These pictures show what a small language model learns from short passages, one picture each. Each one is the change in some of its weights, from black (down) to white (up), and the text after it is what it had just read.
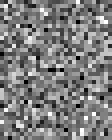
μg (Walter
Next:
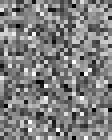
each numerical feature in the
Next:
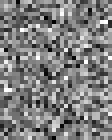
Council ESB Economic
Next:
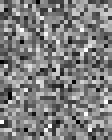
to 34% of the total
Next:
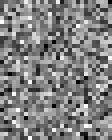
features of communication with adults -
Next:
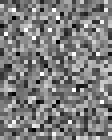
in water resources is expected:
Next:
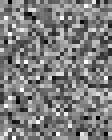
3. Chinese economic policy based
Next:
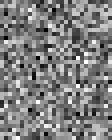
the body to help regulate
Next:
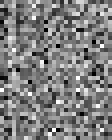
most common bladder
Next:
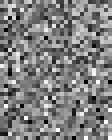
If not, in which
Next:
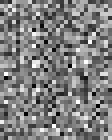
machine learning algorithms and simple
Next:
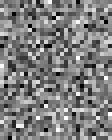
challenges (e.g.
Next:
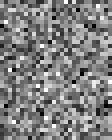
and then heating at 105
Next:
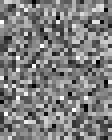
in diverse ecosystems focusing on improving
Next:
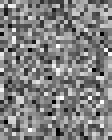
a possibly underlying strange
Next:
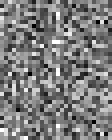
MiPAF during the
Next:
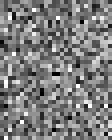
sources of legal information on this
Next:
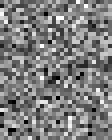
and SSMP versions
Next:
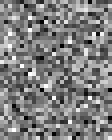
its numerous clientele.
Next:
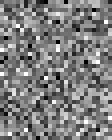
muestran que
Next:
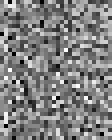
RDM topics and services
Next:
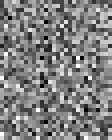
feel capable of accessing these
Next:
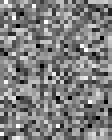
Table 2. SD Contribution
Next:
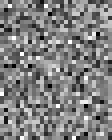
compared to other gas liquid separation
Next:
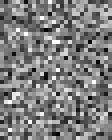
and antibacterial activity of
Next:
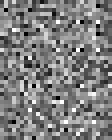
et al., 2024) provides
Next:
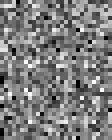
rule when all probabilities are
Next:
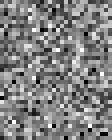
the concept of systemic inflammatory
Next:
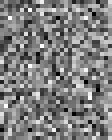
in the inter connection of
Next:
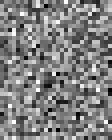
dissertation is my own
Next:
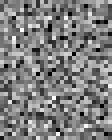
elsewhere from the
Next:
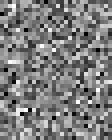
path and produces an
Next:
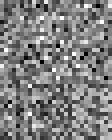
motor in theory and experiment.
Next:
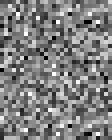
described as the individual perception of
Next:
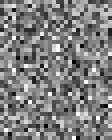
The maximum energy that a
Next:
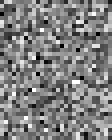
loan of ₹
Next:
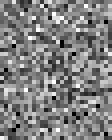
49 Semantic
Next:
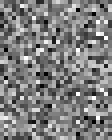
Design data/circuit
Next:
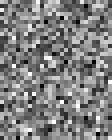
artistic expression with
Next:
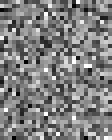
Eta, our implementation of
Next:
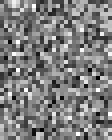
such as health services for all
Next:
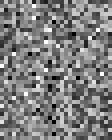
simple due to the limited capabilities
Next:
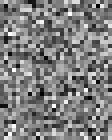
a positive influence on employee job
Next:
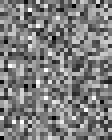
the current prices of the feed
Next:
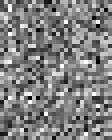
go unpunished in
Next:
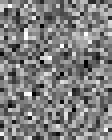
additional 21 min. The
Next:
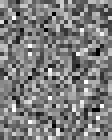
acid gave the corresponding
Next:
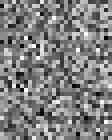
[12]. Flooding
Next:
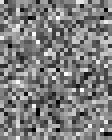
which are to be used for
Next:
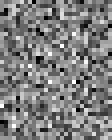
number of the metal. From
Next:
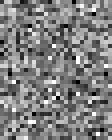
cond_n)$ which has
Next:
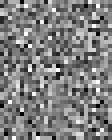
that ‘all’ who have
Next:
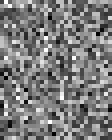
regardless of their level of
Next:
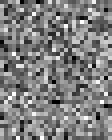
sources are unreliable
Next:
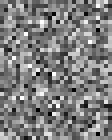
attracting companies from vital
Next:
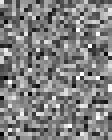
properties; additive manufacturing
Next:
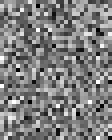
what standard services can be applied
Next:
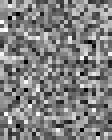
simulator shows many advantages
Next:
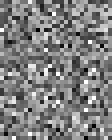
from the European Union's
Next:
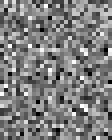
various environmental issues, like spatial
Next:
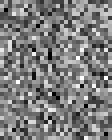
for the extracted information to the
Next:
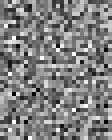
is of 5 types of
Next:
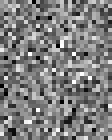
urban forest, 28 sensor
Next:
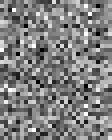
only heavy metal posing a
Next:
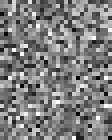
season are consumed in
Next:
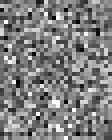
formalism [1,
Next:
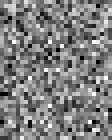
Preparation, concurrent
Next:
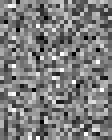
Collected samples then spread
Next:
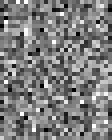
The analysis presented here principally
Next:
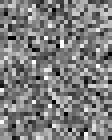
the period of survey. Table
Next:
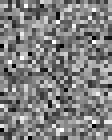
6. Evaluate the
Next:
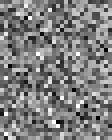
that country. According to the
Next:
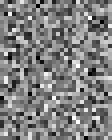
is; 1. The constant
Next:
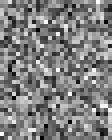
to ensure comparability over time
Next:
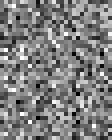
"The war made a great
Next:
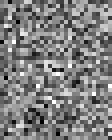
materials often rely on linear
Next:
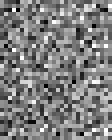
g.) were heated in
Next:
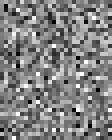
iodate consumed
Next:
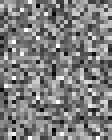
what constituted a discussion
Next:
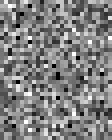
Fig. 14 a illustrates the
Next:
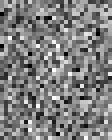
ability to navigate in the
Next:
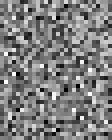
is already extremely difficult.
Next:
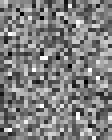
a trusted platform by providing
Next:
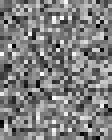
in student awareness and practices.
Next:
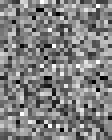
Greenwich Mean Time
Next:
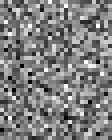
Amistar treatment alone
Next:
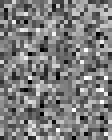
was also detected through the
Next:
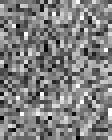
for SN ratios Data Means
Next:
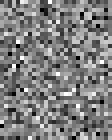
(b) Dynamic numerical
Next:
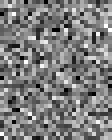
significant intervals. The entire construction
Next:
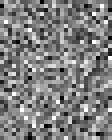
extraction of respiratory
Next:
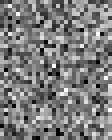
as a pathway for international
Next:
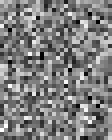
analysis of such real-world
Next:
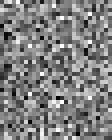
in these individuals [9].
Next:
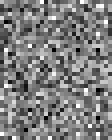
[Learn more](#)
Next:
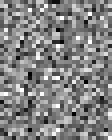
explore these factors in detail and
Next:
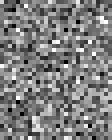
(MW) and target
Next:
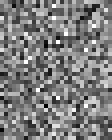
who wants to control or
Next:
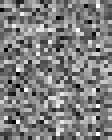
(Units) Value
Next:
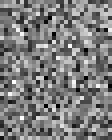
health and pollution control across
